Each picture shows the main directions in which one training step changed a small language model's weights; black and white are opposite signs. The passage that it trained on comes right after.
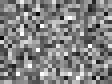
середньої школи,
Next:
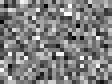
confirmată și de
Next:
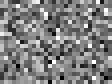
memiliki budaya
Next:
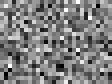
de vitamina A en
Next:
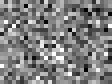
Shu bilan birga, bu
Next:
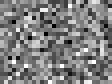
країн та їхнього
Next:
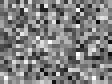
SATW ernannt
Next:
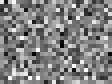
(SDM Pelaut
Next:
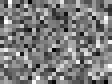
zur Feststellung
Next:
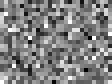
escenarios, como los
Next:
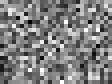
el obtenerlo, y
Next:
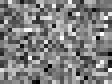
in Behavioral
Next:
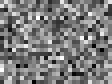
ko‘p jihatdan
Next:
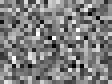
optimale niveau van
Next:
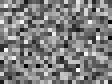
of greatest acid
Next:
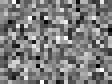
мос ёшлар
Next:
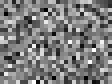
а также принятые
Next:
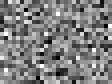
media superior a
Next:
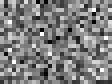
forma de plugues e
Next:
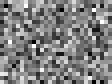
SECO É um
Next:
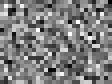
et des compétences)
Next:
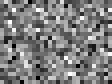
Docteur Faculté des
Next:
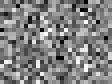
систематику разработал,
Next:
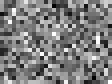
a divulgação
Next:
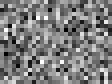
kerak. Shundan
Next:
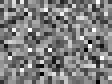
аспекты). –
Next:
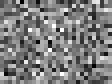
технической воды
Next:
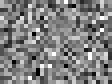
oldini olishga
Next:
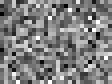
con la de los usos
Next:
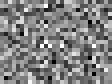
Bobomurod qizi
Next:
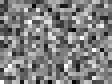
fervilhante entre as
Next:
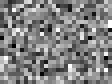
os resultados obtidos,
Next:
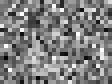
einander ausreden
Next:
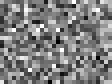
as espécies nativas
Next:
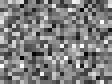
princípios em
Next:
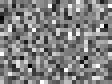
provisoirement des
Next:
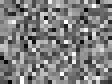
сбытовых и
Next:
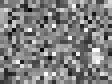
nivel alto, lo
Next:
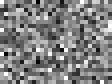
uma exigência legal.
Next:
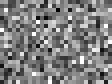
bilan yonmayon
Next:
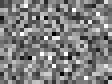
energiya manbalarining ishlab
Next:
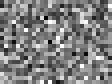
saqlash, turar
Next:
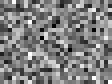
forma mais acessível.
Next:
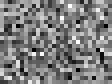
sekunder yang jika
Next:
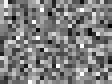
terkait pengemasan
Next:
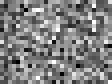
J. Allergy
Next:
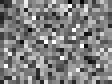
mm Materialliste
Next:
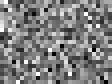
þekkingar og
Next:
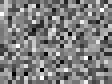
y de su discusión.
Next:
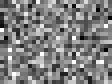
mentre era sotto
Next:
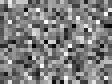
Docencia Universitaria*,
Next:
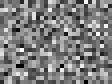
samaradorligini oshirishda pedagogik
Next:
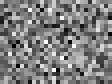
dievaluasi dan
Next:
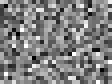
relation entre PPA et
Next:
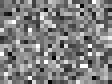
день не существует
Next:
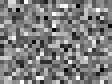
0$$ e a solução
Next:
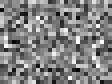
vazifasini bajaradi
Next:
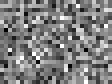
présente, page par
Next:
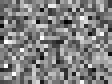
француза Н.
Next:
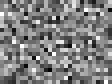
socialmente produzidas.
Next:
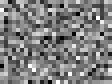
This article discusses
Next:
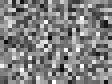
и безопасной социальной
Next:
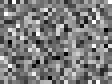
ауыз еки
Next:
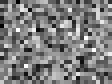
Р. Синько,
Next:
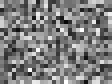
rivojlantirish tahlili va modellari iqtisodiy
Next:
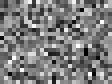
bem como os efeitos
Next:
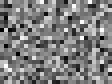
Para que haja a
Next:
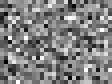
queda, é a
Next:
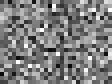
las leyes, pero
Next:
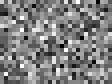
(рисунок 1).
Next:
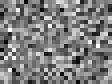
su posible defensa es
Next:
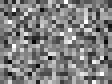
чекли элементлар
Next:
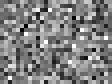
освітньої діяльності або
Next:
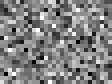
в Мінській
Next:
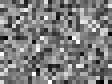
bosqichda barcha
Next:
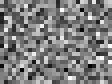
busca investigar a
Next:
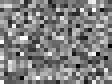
o contexto familiar as
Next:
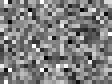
eines bestimmten
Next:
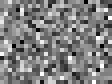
éventuelles questions
